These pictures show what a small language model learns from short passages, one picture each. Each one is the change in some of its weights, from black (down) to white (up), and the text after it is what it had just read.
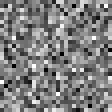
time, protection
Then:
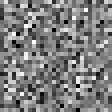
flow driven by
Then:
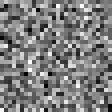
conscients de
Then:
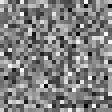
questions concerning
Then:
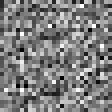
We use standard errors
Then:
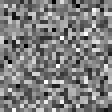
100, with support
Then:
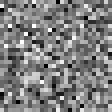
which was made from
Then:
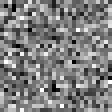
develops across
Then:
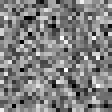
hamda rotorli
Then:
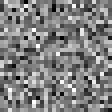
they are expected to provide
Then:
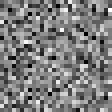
the models considered here
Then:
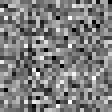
were measured with an
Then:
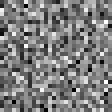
energy of solvation
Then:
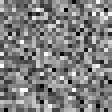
of QCD in an
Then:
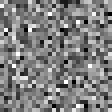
agar tercipta
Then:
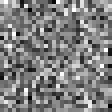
gravitational lens
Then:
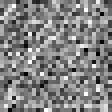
y la Universidad de
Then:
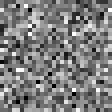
affect the result since
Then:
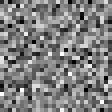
coefficients. We utilize
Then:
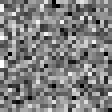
including dust dips.
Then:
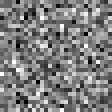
del ser humano en
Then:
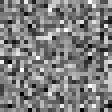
experiment has placed
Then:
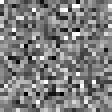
when channels are well
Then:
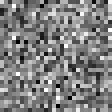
e a segunda
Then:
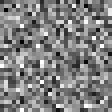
по размерам
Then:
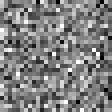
we rewrite
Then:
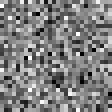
de saúde
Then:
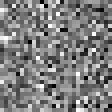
any detection instruction
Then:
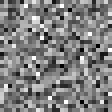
background, which are
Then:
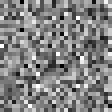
sites which are
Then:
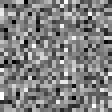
quando entendemos
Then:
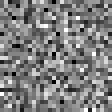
scenarios: when
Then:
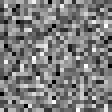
détenue par
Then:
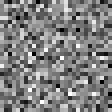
de los dilemas
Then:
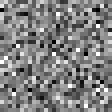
и свобод
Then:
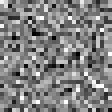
experiments are shown in
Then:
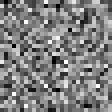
además, como
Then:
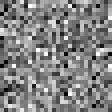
\be M=
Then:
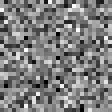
da empresa para
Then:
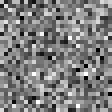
is more suitable
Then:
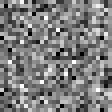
appropriés pour
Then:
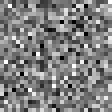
retrieval than
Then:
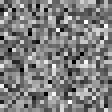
fits. Our
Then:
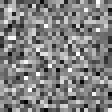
da Universidade de
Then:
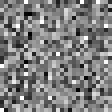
in the determination of
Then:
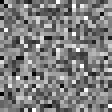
to what is observed
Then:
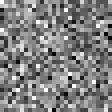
transforming as \be
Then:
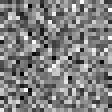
and a high numerical
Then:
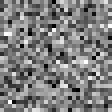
to diseases have
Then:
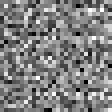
\error \\
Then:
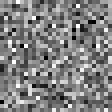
an adequate
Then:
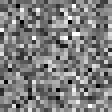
of nodes as well
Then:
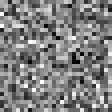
equipped with
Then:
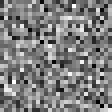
joint probability distribution
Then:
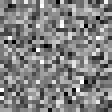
Er kan
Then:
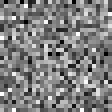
function of achieved
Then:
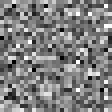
Theater named
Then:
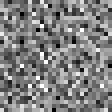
\\ \hline \hline
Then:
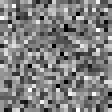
de la derivadora
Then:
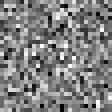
ambiente para el
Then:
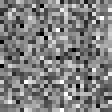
se obter uma
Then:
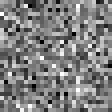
lui C.
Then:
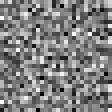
plasma waves and
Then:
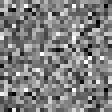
maximum possible time difference
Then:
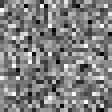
collection through observation
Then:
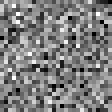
important uncertainties that
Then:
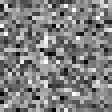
Isroil va
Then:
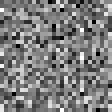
the point source was only
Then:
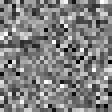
as in colliding
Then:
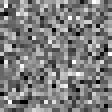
and prone to error
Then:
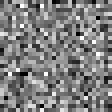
our ability to
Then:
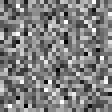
v = 1 \dots
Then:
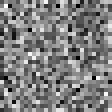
Moreover, if
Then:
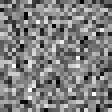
cercanía de la
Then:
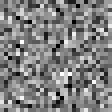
as dependent variables with
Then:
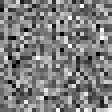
we use the expected
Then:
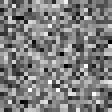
dex to the
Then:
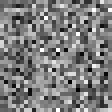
of the population on
